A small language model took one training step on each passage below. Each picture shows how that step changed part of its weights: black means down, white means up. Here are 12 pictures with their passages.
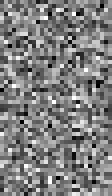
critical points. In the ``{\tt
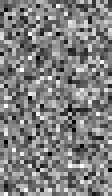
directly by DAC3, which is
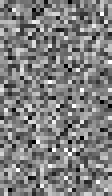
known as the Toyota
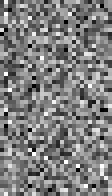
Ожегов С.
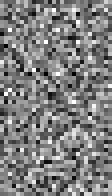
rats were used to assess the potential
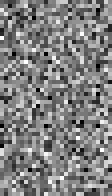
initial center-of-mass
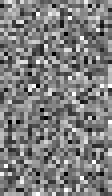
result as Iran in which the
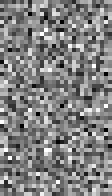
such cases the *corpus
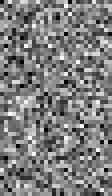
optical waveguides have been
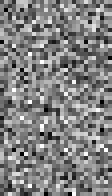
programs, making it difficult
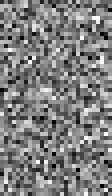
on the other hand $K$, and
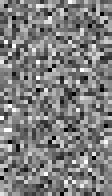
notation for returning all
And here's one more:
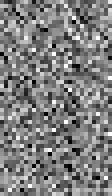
Murodov, R.
